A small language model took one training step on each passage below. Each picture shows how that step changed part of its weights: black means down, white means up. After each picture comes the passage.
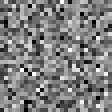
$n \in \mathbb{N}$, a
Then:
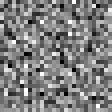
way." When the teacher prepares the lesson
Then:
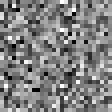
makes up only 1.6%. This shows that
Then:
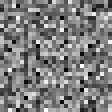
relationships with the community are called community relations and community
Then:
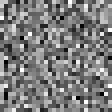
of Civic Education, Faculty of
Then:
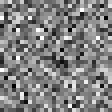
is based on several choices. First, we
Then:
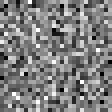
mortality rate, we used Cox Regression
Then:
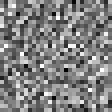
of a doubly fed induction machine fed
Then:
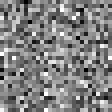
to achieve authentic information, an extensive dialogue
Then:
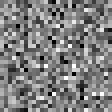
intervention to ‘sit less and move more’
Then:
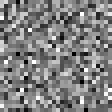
of eight years, the total growth in the number
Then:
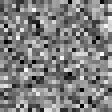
peduncle about one-third longer than
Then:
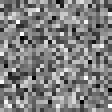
the manuscript for important intellectual content as well
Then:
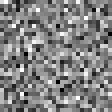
about the management of the marine environment, is information
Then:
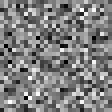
development and the growth of the financial markets are fundamental
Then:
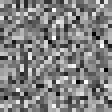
and nature, and contributing to environmental protection.
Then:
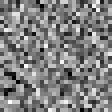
low costs and according to the market.
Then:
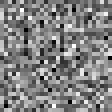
king, typically lasting from 8 am to
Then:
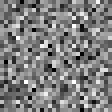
Black Sea to the Marmara Sea.
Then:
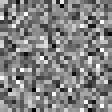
of weapons and military equipment.
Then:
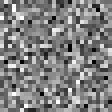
by taking greater account of different minority groups and
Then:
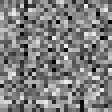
data fusion, multi-source and
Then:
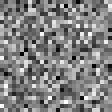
New ventures often utilize the existing VC
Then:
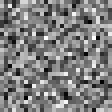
exaggeration to say that the question of
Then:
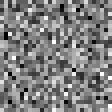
shared linguistic practices as part of their social identity construction
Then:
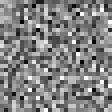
adolescent health on multimedium
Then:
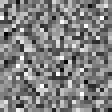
of the large software development houses. Most of
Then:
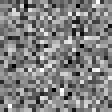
data. Matplotlib provides a complete
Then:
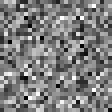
study drug. He administered the drug in
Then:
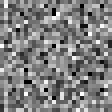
in tandem with the modifications made
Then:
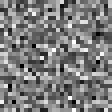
development of digital competence of teachers are an important condition
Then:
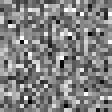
which provides diversification of production activities in rural
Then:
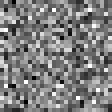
V. QUAGLIANO,
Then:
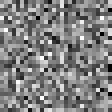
and any relevant 347 modifications.
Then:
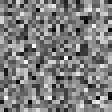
English. 19 I want to speak less because I
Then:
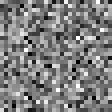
75th. The comparison of age and duration of
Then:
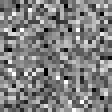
proposed, which implies determining the maximum dynamic loads
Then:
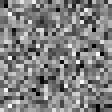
interpretation; - E – Manuscript preparation;
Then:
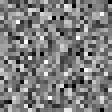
a titration curve of humic acids, the
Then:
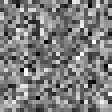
cultivars and rootstocks,
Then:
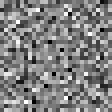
the negative changes in the environment, but also in
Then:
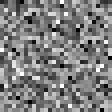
Lekhana* property by which it
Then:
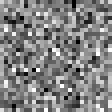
potassium nitrate and sodium nitrate.
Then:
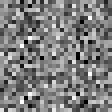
OF FINELY DIVIDED
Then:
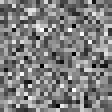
For the study, four banks are chosen.
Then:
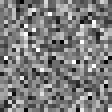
Battery DC voltage was 13.5 V
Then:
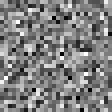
a good representation of the prevention flood regulation
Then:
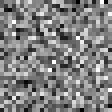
EC after the ¹Bangladesh
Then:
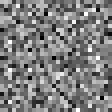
the formulated WBM. The
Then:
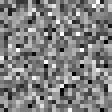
South Pacific. The previous deployment of
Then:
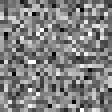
rather not divergent from general. Care
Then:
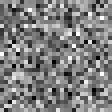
For ensuring such security self destruction scheme is
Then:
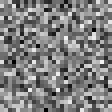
and Biotechnology (IMBB)
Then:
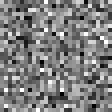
WoRMS receives a unique and
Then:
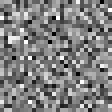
in time, and it did not reach values of
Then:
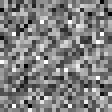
sensitivities between Gram-positive and
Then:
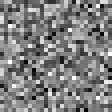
which is a neem leaf extract with the trade
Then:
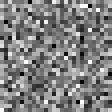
given for three months to children with CD in combination
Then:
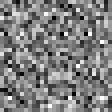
in kilohertz range. -
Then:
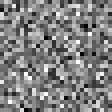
into the air with left hand and catching it
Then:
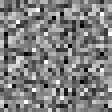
the basic level of education nor in the time of
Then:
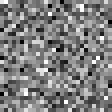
2. The use of adhesives eliminates
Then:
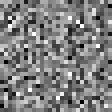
was conducted at the CSIR in South
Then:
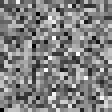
frequency would lead to unreasonable release of
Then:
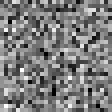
some sublime halo of future
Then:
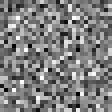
formed by yellow flowers that originate
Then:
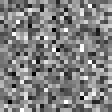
a challenge when placing them on the
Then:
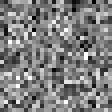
gesture commands according to the detected
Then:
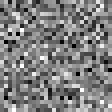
incidence of foliar pathogens and
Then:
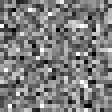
modern ultrasonic 'tips'
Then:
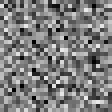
Furthermore, new dedicated cyclotrons for
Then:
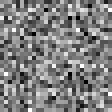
and test these technologies into larger scale applications,
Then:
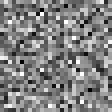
more realistic 3% reduces the total production time
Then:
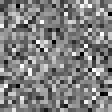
effect of distance between bolts, and for
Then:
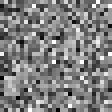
quite high. Effective temperature is high enough
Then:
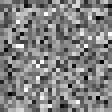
so on (Dangol et al 2023).
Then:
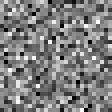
observed Arrhenius parameters are:
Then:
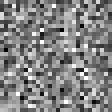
after the localization failure for the simulated
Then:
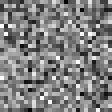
heterosexual relation as a type of
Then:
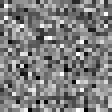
melt-impregnated tapes
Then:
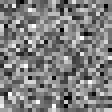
utilizing CNT forests cannot bear the cost
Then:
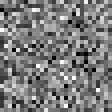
this study, the researcher selected 222 elementary
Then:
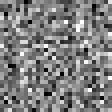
to work towards generating new ideas and solve complex
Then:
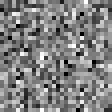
this nutrient-limited environment. Moreover, considering
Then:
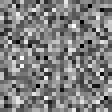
(60-80°) and chloroform
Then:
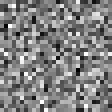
phase at the oxide/boride partial pressure
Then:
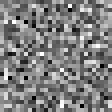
contributes mainly to fragrance and mild
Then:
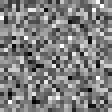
or parameters that produced these observations. The system
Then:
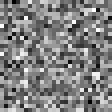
the expected "jitter cleaning" function
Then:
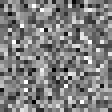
social who shares the culture in question.
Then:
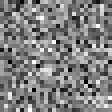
smoked fish families in Benue State,
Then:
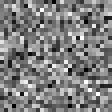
compared those who were normal, but in cord
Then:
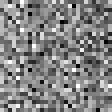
path type solutions for coverage problem instances
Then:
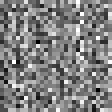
Intersectionality Guidelines Applying an
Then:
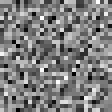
at any level. It also refers to the
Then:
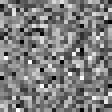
pollen-source plot. The first row
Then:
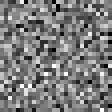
σ) be two fts's, and
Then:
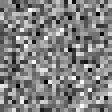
model trained on a large corpus of English
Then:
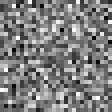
energy and nanotechnology devices. He can
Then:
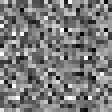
female students' physical education academic outcomes,
